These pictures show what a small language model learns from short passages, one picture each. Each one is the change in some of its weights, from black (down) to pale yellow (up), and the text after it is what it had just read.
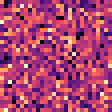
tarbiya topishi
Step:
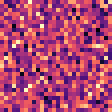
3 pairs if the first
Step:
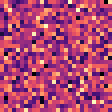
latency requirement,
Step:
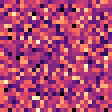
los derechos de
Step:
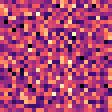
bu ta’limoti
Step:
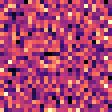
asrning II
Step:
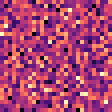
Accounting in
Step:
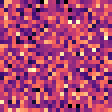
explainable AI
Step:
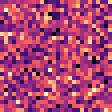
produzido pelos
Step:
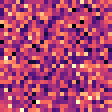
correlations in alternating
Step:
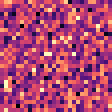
yetmasin deb
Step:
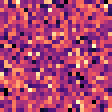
the fast-particle
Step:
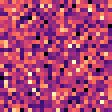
which speech features
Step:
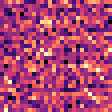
what factors influenced
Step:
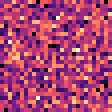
de lavagem de
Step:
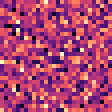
This can be useful in
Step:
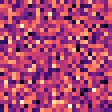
only focuses on the
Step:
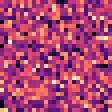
jár a
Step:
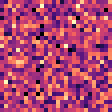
do Teste de
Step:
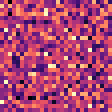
hadron physics we refer
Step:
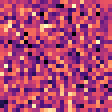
bilan boqilgan
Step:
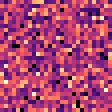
the interference effect is
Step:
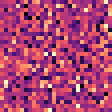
darajada farq
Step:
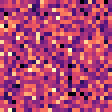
- ish osondan
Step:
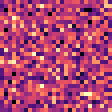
Starting from an
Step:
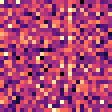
ishlari sifatini
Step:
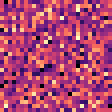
qualitative aspect, we
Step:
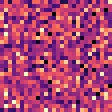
України досить
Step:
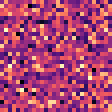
formation and phase separation
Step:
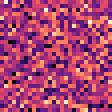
for example, the
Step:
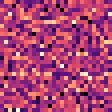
dissipative effects near the
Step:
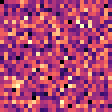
some more detail.
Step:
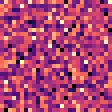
риоя қилинган
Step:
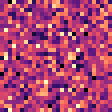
of a radial part
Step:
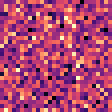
va vositasi
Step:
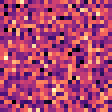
the web application.
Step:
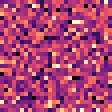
unity, ${\rm
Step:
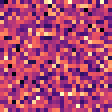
index stores data in
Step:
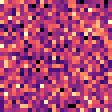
не дозволяє
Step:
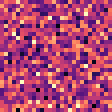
be the mean mass in
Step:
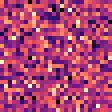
Church of the
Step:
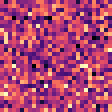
the lattice sites.
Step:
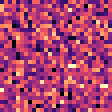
saqlash va
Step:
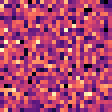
selama masa
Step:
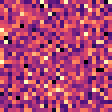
\\ On behalf
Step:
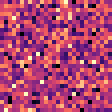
$W$ of size
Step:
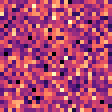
and some numerical results of
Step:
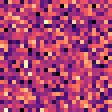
sistemas océano
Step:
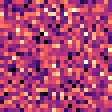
as reproduz com
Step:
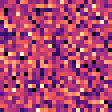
performances. The ratio
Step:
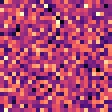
universal scaling behavior
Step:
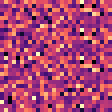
$ni$ and
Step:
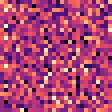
билан бирга
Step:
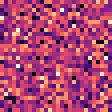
atualmente é uma
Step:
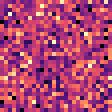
le rôle des
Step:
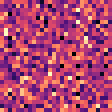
estos beneficios que
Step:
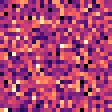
be less important.
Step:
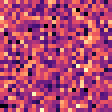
are a major source of
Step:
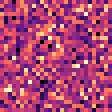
é decidida
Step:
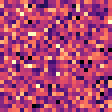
individuales, dicha
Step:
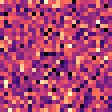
va takomillashtirish
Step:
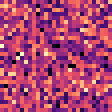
людей и
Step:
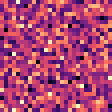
Melo AS,
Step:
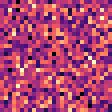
and the arguments
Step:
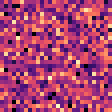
solution. Further,
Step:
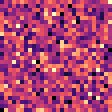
standard procedure which will not
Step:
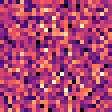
(2) start
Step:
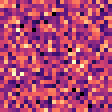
then compute the effective
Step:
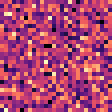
gravity. In the second
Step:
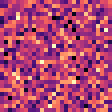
para levantar
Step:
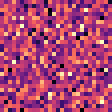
confidentiality and
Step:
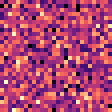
interactions, such as in
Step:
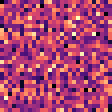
adulto mayor.
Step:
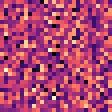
To illustrate the concept
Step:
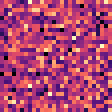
a metaverse.
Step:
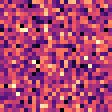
spin model which can describe
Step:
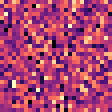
3. Person,
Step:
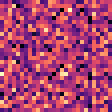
with good quantum efficiency
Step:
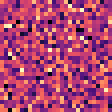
pul vazifasini
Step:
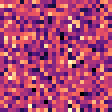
turbulent pressure. In
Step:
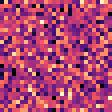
otish holati
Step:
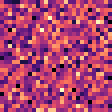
that any phenomenological
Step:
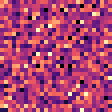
fixed string $x$.
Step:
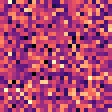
of computational models of
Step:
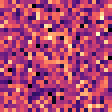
in the confinement
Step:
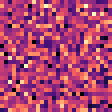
measurement of beauty
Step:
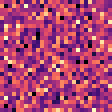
comprobar que en
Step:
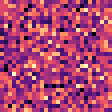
use the IRAF
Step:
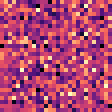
о методических
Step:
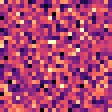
Dengue by
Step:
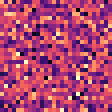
was to focus on
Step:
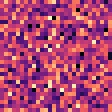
is the c or b
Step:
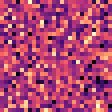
3GPP CDL
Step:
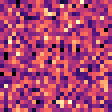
a simple linear dependence of
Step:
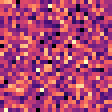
do funcionamento da
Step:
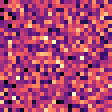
A smaller $\alpha$
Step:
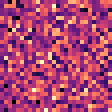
of a test particle
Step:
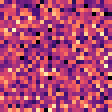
времени были
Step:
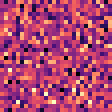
often assumed that because we
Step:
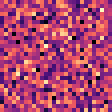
information by reconstructing
